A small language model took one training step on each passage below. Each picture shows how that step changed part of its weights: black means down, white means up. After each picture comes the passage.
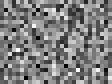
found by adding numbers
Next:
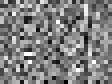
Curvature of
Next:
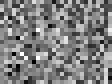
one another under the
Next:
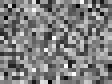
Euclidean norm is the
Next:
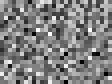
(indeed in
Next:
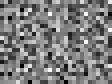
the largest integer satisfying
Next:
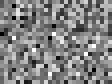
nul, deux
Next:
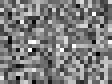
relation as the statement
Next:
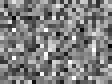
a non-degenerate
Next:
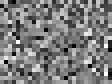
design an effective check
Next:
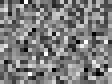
of higher FR
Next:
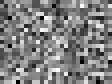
and only if,
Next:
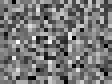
same estimate with
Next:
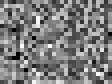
of distribution functions.
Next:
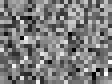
a congruence
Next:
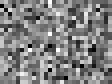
study metastability
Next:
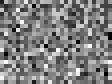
centroids method
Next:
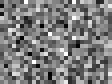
Almog in
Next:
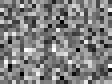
the second line of
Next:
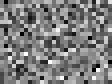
setup in a
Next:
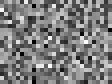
it follows that
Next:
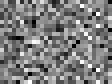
that complete the definition
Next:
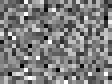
conjecture for all
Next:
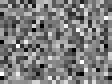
Let $\left\{
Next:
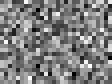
codescent morphisms
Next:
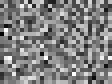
also used in
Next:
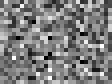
coincides with the class
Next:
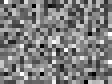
observed setting, it
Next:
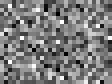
Corollary is an immediate
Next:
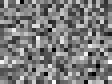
illustration, we
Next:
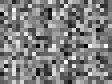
tubular neighbourhood
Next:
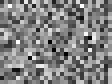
of $\cell$
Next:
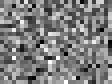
this binary classification with
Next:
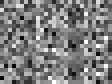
of ${\mathcal
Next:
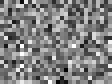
of the former
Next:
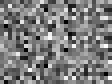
is to show how
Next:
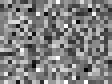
this work, we
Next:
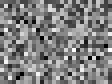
to Section 7 of
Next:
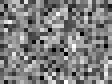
simply called {\em
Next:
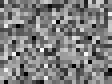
definite. Similar
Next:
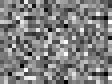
this for all
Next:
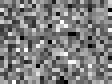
the complement of
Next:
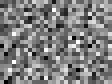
complete noncompact manifold
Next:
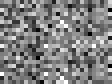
the knowledge on
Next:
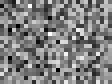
technical issues with
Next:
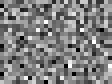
strongly continuous in
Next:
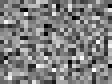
explicitly characterize the
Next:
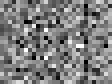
R \right)
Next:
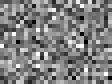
to $\hat
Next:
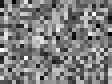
rational curves of fixed
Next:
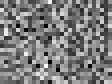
circulation patterns
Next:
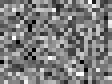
to $\nabla$
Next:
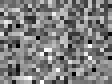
affected by a
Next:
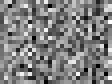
> \delta)
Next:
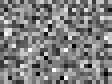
are used in practical
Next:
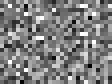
Then $F$
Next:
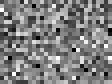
it must take into
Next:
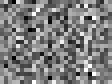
\partial C^*}
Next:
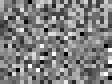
(IV) and
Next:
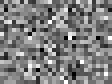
are called {\it
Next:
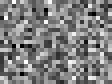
a fibrant simplicial
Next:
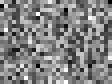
The most representative methods
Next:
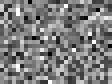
junction model.
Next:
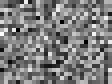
higher dimensions we want
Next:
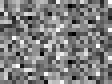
a homeomorphism, and
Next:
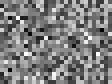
which are line bundles
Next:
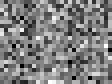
to a weight
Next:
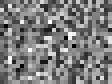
is taken in
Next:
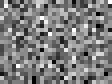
Note that in
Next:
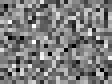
recall the notation and
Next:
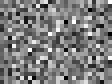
setting as in the
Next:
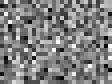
Math. J.,
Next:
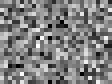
the class of the
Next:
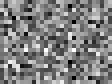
a closed subspace of
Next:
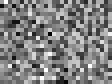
The process \[
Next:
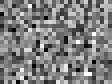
good bounds.
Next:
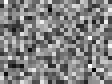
functions counting the
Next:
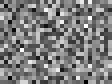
following question arises.
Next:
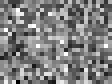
dimensional. \ If
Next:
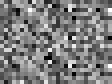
are also at
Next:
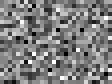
this we fix
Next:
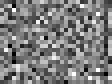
for foliations satisfying very
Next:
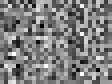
Let $\At$
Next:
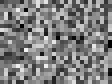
structure. For
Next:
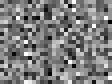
sampling radius
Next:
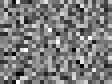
method restricted to
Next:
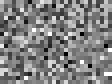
(making a
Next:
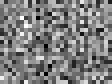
facets pile
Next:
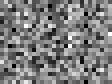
bounded scalar curvature over
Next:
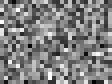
square, is a
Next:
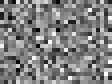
pair} \State
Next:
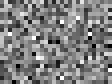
breakpoint is
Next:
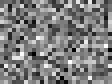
to the top
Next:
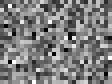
is what we
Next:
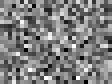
this paper is to
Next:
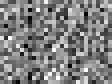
2$ finite subsets
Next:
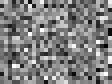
For each prime
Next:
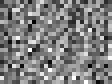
as well as the
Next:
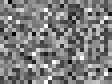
might patch together
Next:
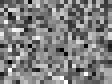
chooses a
